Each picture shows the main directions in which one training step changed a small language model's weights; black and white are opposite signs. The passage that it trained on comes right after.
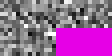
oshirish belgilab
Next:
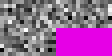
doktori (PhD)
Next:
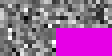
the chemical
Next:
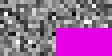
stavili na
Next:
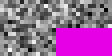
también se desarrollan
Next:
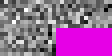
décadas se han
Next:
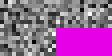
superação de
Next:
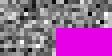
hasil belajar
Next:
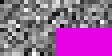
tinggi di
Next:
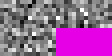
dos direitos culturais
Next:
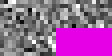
davomida shu
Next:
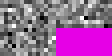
связаны с
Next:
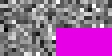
sifat darajasiga
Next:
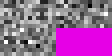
elementos que no
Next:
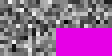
Beberapa penelitian
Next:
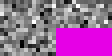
// Journal of
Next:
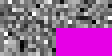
Web¹ ist
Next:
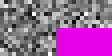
установок в
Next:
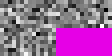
yang digunakan dalam
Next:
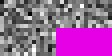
sayur sawi
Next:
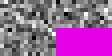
tashkil etishda axborot
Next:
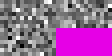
die nicht in Q
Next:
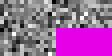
country are
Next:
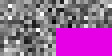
correction and
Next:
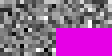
gerais, a
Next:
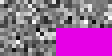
على البعد
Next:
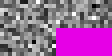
alimentarios de
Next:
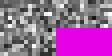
так і за
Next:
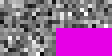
5 лет в
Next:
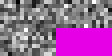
entre los temas
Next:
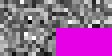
demanda. Para
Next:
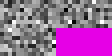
riesgos de
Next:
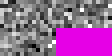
yanada ortib
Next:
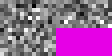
que responde de
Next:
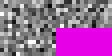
eng qiyini
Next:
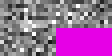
calibre 12
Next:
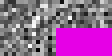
procuror în
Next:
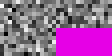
o assédio
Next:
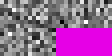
investigar las
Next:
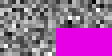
garantizar el
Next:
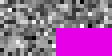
bilan tanishadi
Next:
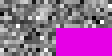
to investigate
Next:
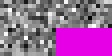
suas dimensões
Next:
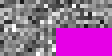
só se era
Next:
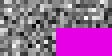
convergência dos
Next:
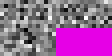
importance of
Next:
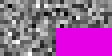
debido a la
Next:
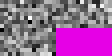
de la energía
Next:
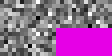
cada questão
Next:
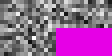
Texnika fanlari
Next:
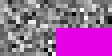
di tengah
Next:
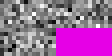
funksiyasi –
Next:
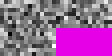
база з
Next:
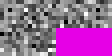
июле и
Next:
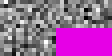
talablarning amaldagi
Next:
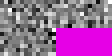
dalam maupun
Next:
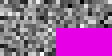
literatura de 2019 a
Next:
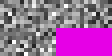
a las oportunidades
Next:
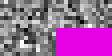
effects of
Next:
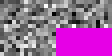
va keyingi
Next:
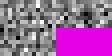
билан бирга,
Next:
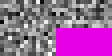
direcção e sentido
